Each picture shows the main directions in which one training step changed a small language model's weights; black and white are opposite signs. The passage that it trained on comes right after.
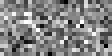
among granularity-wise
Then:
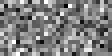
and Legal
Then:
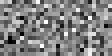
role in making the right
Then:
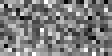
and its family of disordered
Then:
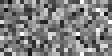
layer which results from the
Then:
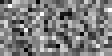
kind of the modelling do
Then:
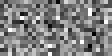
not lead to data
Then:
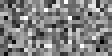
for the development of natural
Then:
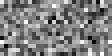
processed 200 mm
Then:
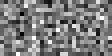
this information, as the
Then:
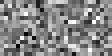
up to the border
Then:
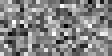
maternal and child
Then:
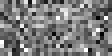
a numerical method for solving
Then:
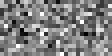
To make matters
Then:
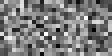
of the Lorentz- and
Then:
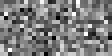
from the dispersion theoretical approach
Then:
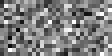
communication. For example,
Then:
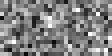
below, the gap between
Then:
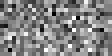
The new experimental rate allows
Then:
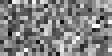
factor of two around
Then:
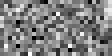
an invaluable tool
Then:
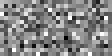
were studied to evaluate if
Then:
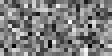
the system when there are
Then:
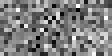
original contextual meanings
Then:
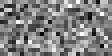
Future research plans
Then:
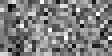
accord. Haram
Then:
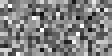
Diversity and Universality
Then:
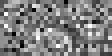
financial difficulties is the most
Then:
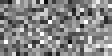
problem by formulating the
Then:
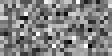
to be frequently distributed and
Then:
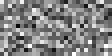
delivered, by
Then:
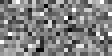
risk factor for adverse
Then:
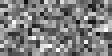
make the guilty
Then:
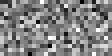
produced in the decay have
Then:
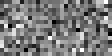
micropolar elasticity
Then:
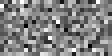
moisture, and
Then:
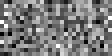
work is to show that
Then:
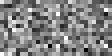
cosmology were analyzed in
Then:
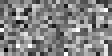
times or realization
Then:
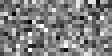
of damping force
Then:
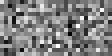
machine for increasing the
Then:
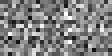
commutators and
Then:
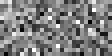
studied using Monte Carlo
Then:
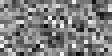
variability while maintaining high
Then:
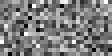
performances cannot be recorded
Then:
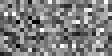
content ourselves with
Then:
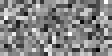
found that the new
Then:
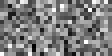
Sri Lanka
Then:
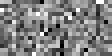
= cmmi7
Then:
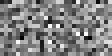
enters as a
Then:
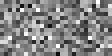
The present study focused on
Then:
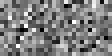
points where the Hamiltonian becomes
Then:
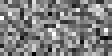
the anionic species
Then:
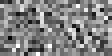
results as good as parametric
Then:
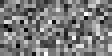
events. But for heavy
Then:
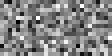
in experimental results, the
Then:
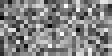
by specifying the application
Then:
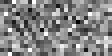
relation $v = f
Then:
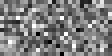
a much lower average temperature
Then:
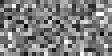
languages. These details are
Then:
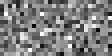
plausibly contain
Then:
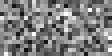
the mass flow rate of
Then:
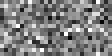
employability and the magnitude
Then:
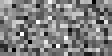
widely used due to the
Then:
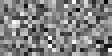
on our photometry.
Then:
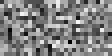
to the one used by
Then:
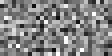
improvements in health and
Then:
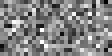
are collaboratively signed
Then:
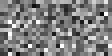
unexpected reason.
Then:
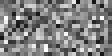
season or year 3
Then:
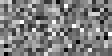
numerous researches have
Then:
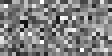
reduces mean intervention volume
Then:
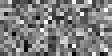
result also indicated that significant
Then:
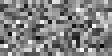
these modes; however direct
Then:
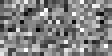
configuration. This instability arises
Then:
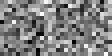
HOPV devices
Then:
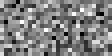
products. Mixed surface
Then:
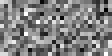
placed along the crystal in
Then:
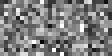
is indeed the case.
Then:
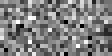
generalize these previous
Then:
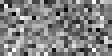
and continuously charged into
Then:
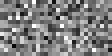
a digital IR camera
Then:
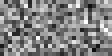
the entire quantum ensemble
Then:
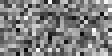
a single developer
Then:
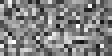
lead to bias in the
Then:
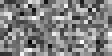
to outgrow it
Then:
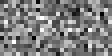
verification time and
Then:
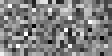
amazing tool for
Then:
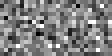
of production according to the
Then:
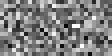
ray acceleration}
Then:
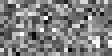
Sec. IV.
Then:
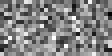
This result revealed that the
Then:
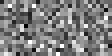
detail: **All sections
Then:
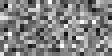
Oral diseases;
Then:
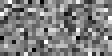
FRISCO component
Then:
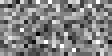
genes. Comet
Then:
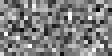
the normal and tangential
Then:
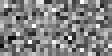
This involves correlating a
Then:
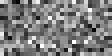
conservazione e
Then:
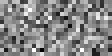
randomly chosen lines of
